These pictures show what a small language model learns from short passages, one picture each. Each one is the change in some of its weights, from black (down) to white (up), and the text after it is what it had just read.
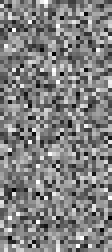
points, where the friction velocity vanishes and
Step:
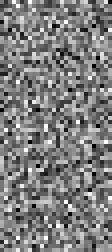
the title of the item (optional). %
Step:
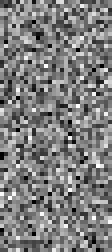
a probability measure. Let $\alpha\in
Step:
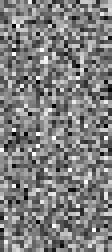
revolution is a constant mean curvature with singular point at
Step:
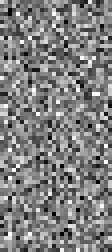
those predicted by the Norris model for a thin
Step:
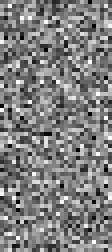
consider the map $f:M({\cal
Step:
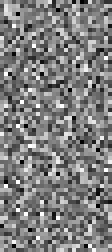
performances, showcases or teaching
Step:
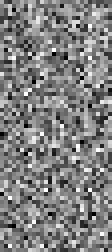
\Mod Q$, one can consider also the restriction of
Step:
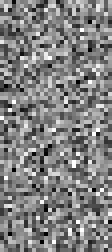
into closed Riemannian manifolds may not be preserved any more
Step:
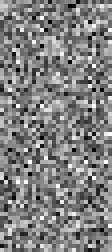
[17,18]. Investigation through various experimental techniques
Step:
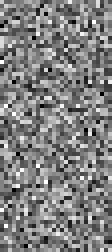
theory dependent. We stress that to address the question of whether
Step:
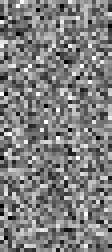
electrons and positrons. $(1 -
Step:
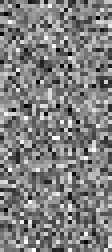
large number of excited atoms at the moment of echo
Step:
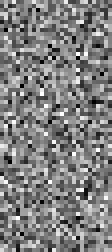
\section{Conclusion} Different from continuous search
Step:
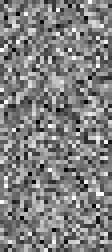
`index $\frac 1 2$ with character'
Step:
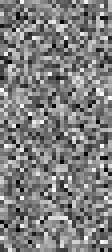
homotopy category of simplicial sets and its pointed
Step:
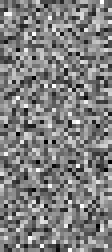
a single star (from another frame) is subtracted from
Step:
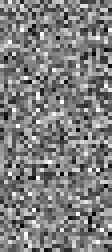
the assumption that the interacting term $Q(z)$
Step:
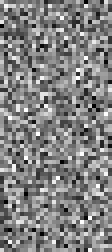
extends the usual operations on $\NN$, one can ask
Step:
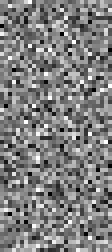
the last section, both *a*-axis and
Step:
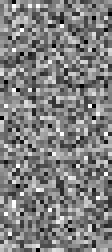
bandpass filter; YV: Yttrium
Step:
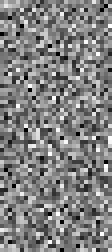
solid analytic ring and let $I\subset
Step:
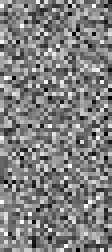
of academic research into its underlying magnetic and
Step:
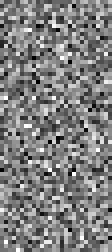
curve of genus $g \geq 1$ defined over an
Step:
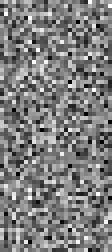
with $\hat{\vs}$ is in a totally
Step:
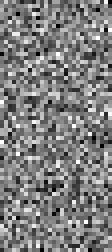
$d'g=gd$, so these two
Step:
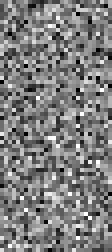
Uchechukwuka~D Monu,
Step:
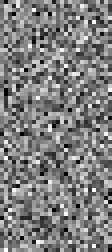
effects. Secondly, the changes in the redox state
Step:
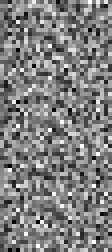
sum of polynomials and the product of polynomials from
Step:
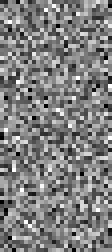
the polynomial $f(t)=t^3 -
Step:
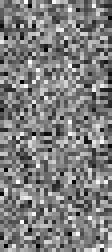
consider the converse and transform a delay game into a
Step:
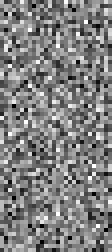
nouvellement d'espaignol en
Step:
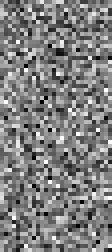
cooperative-learning in software engineering
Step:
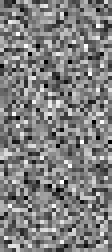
in the Lorentz-Minkowski $3$-space}
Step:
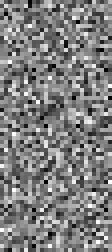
it contains a triangle. Note that for illustrative
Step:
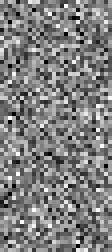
of systematic uncertainties are yield extraction, efficiency corrections,
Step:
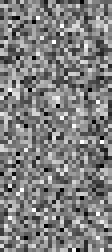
a method by which one can treat bilocal fields
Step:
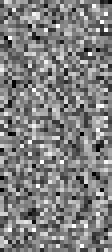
is called even $\pmod{r}$ if
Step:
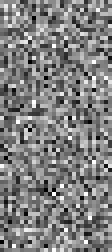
$X^1$ has two orbits under its automorphism
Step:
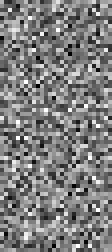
in the previous section. In the last step, we have
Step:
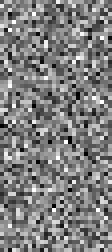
gauge decoupled versions of these models since this turns
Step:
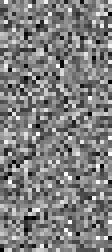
the erosion of a porous medium and,
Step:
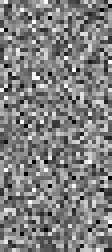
\sin^2\theta \right)~,
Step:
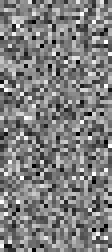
v_\phi}$. The result is a ODE system that
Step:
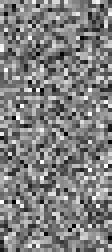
K\"ahler and have non-vanishing
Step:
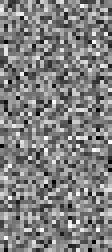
follows from the equations connecting the Hubble rate to the corresponding
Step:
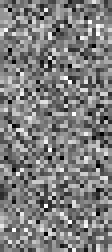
set of ``near involutions'' of $W$
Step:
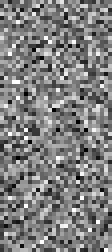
that $\rho_*\omega_X$ has exactly two
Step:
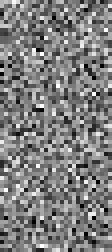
than that of a memory controller found within a host
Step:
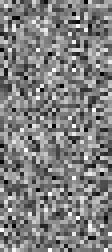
(\ref{31}) defines unambiguously a
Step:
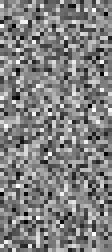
that neither $f_t^{+}$ nor
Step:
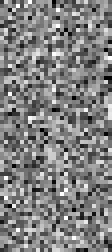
T^{*}x, x_n\rangle\langle
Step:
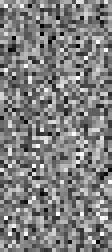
is again in the same spirit as the
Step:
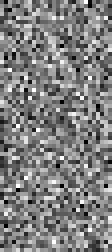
bases $\mathbf{c}^*$ and
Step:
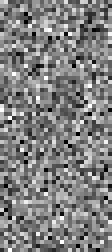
\gamma_m$. For F$_1$, with the
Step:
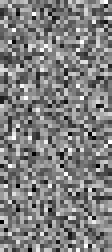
tunings --- is absent in the critical case.
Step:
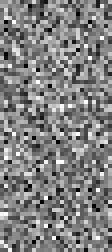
2). The paper makes the use case simple, also considering
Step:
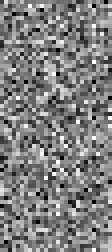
TeV, surpassing the capabilities of
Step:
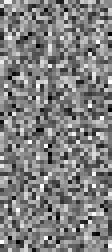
too narrow profile, then the evolved NFPD
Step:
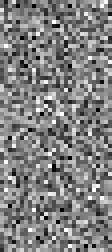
study, the sample size was not intended to support statistical
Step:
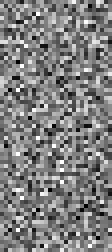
used that the left-hand side of the inequality
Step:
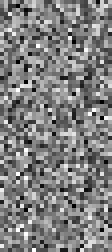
\label{Pfodd} \eqend The
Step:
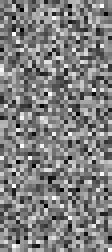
variety over a field of characteristic 0}, Ann.
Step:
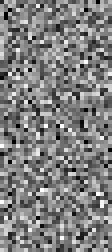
and $\partial D'$ weakly flat, and let
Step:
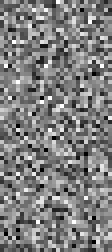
we do not exclude that its scope of application can be
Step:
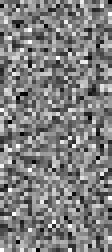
and Debye temperature of CsI at $P
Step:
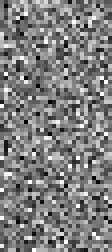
Here are the main results. The notation and hypotheses
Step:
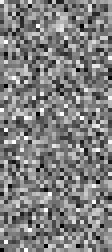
incorporating the CDFM formalism. The aim of
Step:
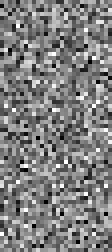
such that $u_n$ is a non-trivial
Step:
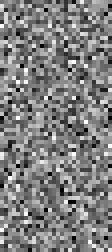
edge $(\alpha_i,\ \alpha_j)\in
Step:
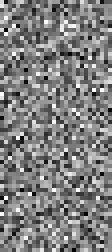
differential equations. Often such systems contain a large number
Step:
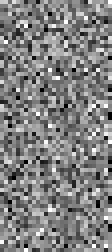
where $r_{SN}$ is the fold point
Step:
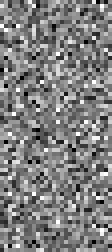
res}$, in black) and the second resonance zone
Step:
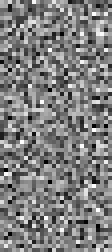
which includes a space antenna and tested the
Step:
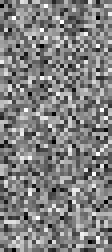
He studied the potential good reduction of a single abelian variety in
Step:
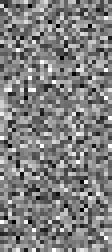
that $\mathcal{H}$ is bounded if and only if
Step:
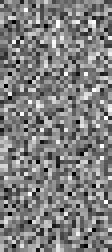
points, the vertices of the regular simplex, and the
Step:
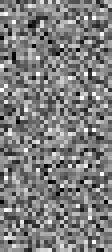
= 0$, then in the absence of the small
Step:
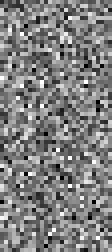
photons the spectral intensity of feature $\gamma$ at
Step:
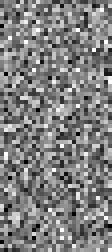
As value-related dependencies are naturally casual
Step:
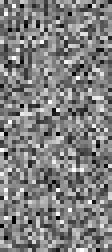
to advance the structural modes in time. Thus,
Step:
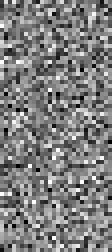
It is easy to check that, for any group
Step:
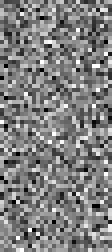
with the EN results in rescaling of the field
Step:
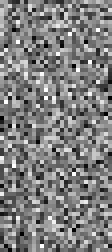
and assuming that each photon-pion carries $\sim
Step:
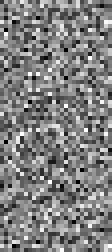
Manual Revision 14.0.
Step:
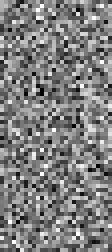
low in comparison to \textit{BEER}. Figure
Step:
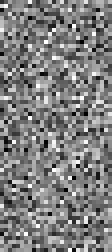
way of establishing isomorphism, as it is done in the
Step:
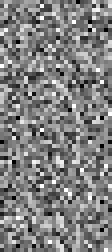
and applications of SDR, and several ML methods.
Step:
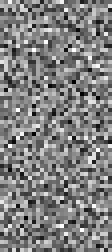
the effectiveness of a system.
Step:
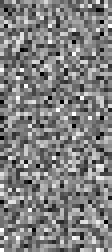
because $g\in \ff_\al$ and so
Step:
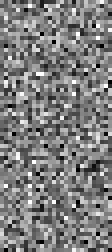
SUSY in SU(5) GUT
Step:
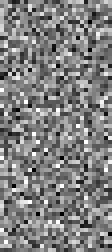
and $\varepsilon_Y$ are morphisms in
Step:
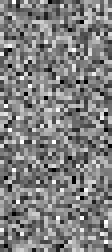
One obtains: \begin{equation} g_{D
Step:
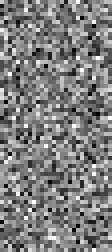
agenda for each workshop was set by either
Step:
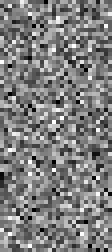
when all black balls have been drawn in
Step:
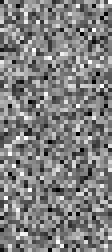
r,z)|$. The dominated convergence theorem then
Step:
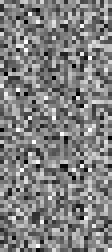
\Over \ForestF_2} =
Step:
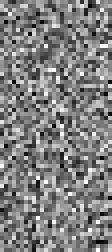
type & rational-quadratic splines
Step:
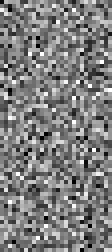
\end{itemize} \section{Related
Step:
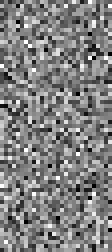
and $\,{\mathcal W}^*\,$ are both complete
